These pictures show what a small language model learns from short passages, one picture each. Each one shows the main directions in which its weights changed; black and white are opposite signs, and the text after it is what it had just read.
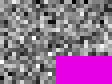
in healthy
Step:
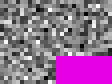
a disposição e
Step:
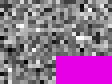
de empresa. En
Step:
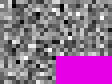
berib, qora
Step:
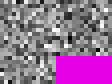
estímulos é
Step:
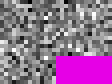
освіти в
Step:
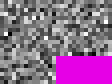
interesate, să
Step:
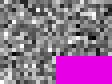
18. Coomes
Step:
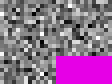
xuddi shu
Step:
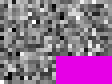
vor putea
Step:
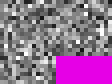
de armazenamento
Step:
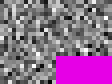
la calidad de la
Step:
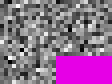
atravesar una
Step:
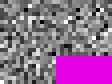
foi realizada a
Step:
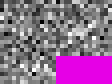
muito utilizado na
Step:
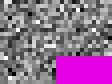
e incluso fue
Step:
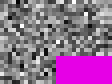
head or tail
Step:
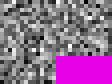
clairement que
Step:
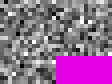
na esfera dos
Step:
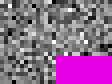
Der in §
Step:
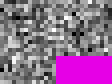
como positivo por los
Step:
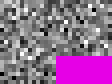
en rente over
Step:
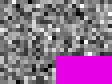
de Geografia
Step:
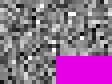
com a cultura,
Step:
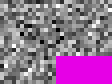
kamerasi tashish
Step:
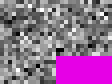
фойда ёки
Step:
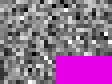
и снижает
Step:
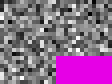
& Pinandito,
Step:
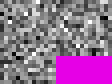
va changdondan
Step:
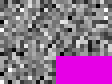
constit base da
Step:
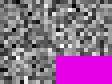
Der „Broad
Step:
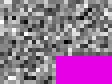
ўчмас из
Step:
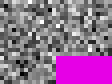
permitir que los
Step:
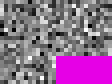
da realidade que
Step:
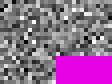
fuerte sentido
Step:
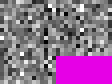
sin embargo, la
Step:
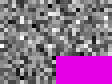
bilan bolalarda
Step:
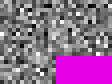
üçte birini
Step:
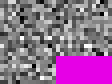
характер і
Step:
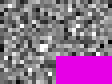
Milliy ruh
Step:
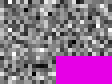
та пошуку
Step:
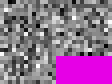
salió a la
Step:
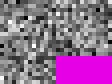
Indonesia ;
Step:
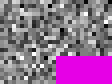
va hayotiy
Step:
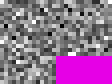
7. Темур
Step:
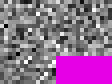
الذكية في
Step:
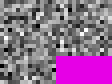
memória, um
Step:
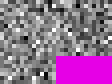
Лучко М.
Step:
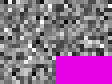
по преступной
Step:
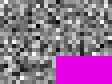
Chemistry and
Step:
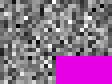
de degradação,
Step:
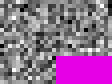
atividade com os
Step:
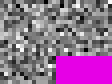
mayor grado de
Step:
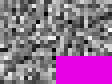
oylarida esa
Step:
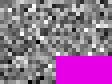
и методы).
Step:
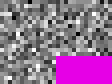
of the educational process
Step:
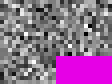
daha yüksek
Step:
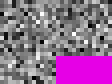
oshadi; -
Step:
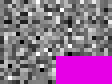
Samimi und
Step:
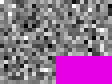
de la CAC,
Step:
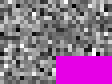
analizar cómo
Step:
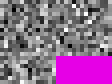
e memorização,
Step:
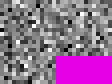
foi discutido
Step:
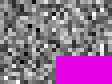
yashil iqtisodiyot
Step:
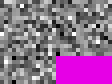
processo alveolar
